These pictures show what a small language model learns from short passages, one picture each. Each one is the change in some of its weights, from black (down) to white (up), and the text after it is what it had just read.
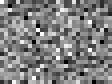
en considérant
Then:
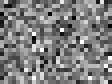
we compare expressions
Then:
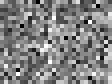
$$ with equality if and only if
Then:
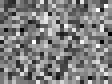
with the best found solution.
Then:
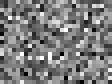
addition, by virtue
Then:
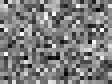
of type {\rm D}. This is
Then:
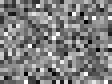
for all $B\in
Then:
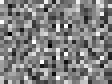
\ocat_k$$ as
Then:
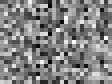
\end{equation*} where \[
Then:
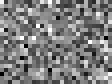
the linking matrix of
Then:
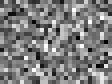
configuration with rotation
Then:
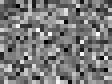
complex constant. We first perform numerical
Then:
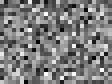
15 minutes to be
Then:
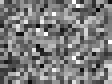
corner cell of $\lambda$.
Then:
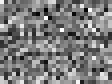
point symmetries to
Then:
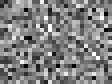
C^2(M)$ we have
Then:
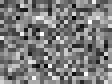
K3 surface $X$ the
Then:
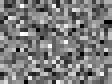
of the usual statement of
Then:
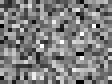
a different writing of the initial
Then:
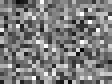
{\it trivial ideals}:
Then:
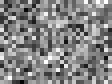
are the $p^ky$
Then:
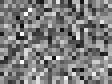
to call a Wiener pair
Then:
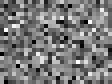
which generalizes classical results of
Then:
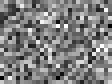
contains the image of the linear map
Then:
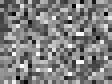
all of its finite dimensional
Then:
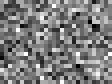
defined via conjugation
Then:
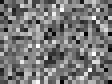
We will modify existing
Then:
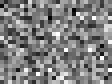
in the oscillatory and
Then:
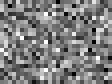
is a variety of
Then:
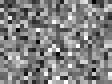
removing $\e8$ and
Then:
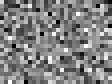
a complex-linear mapping on
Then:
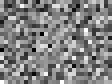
of the standard Normal distribution
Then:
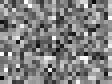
conditions \begin{eqnarray}
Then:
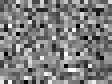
E= (\Lambda^2\otimes
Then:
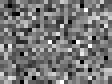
rearrangement group is also
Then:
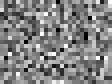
is given by (1).
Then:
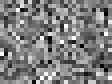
L$ and a linear map
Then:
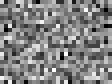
= n+1 \right
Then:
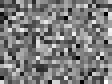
variables belong to this family.
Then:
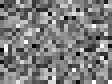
$\eta\sqrt{k}$ at
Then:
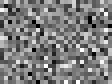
minimum controller
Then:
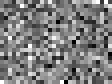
on $A \times A$ by
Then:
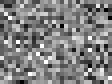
walk associated with $p$
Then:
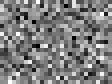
is a locally maximally
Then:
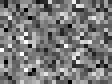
basic idea of the method
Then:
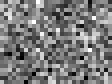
motility models. In this
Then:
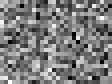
several simple explicit bounds
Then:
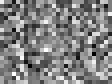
to construct an explicit
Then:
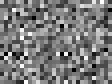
\mathfrak s_0 ) =
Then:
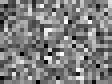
models $(G,\Phi,
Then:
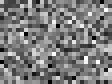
the null rejection probability
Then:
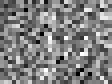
which is equivariantly
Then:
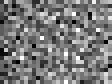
operators on these function spaces:
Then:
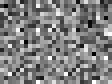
important, case that
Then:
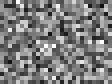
a family of maps $
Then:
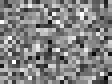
n sheaf}
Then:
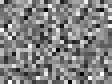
\infty$, and for $q =
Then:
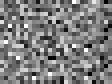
a quasi-stationary
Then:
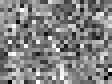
any closed odd dimensional
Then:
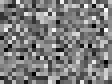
is bounded by assumption, this
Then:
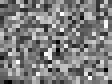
when we finish proving
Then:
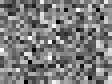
that the lower bound on
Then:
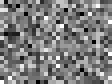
reformulate the problem of the
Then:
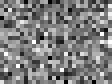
We may equip $D$
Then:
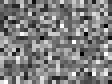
space of differential forms on
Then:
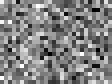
in Bolyai
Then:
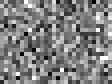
such that \begin{equation}
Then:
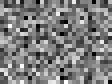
bracket of every
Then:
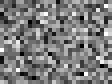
denote by $s$ the value of
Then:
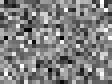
and considering the automorphisms
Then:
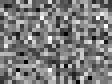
a corresponding fundamental theorem
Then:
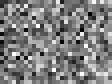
martingales. Hence,
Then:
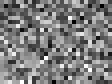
homotopy sequence of the
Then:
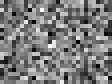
could like to extend it
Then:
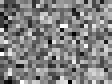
results have been obtained for the values of
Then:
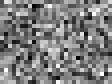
theorem is the superanalog
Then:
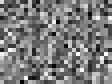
the $k$-Bruhat order
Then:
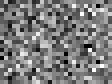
this work was developed
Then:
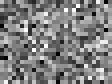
algebra $A$, and let
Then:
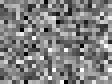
Together this gives us
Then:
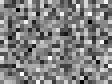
after applying the
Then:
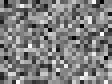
of $F$ lies in
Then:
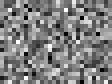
would be desirable to
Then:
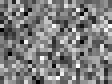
propose to study a new
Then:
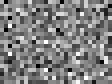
a\leq x\leq b,
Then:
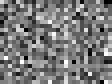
problem. From the above Theorem it
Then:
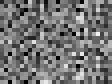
Basic Research
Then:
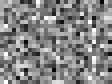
to decide graphicality.
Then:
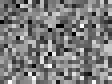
The finite strain theory and
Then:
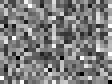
that \begin{equation*}
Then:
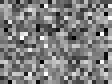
we cannot prove this, it
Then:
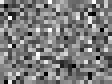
reports performance
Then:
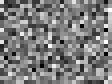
the properties of $\chi$,
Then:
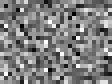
next theorem is a direct
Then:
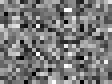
[0,\infty)$. In this
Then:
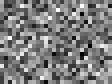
of these sets. We provide an
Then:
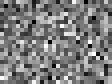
sequence starting with the
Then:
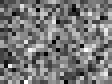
long been studied,
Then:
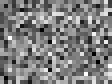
where $*$ denotes adjoint
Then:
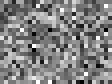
if and only if $K$ is
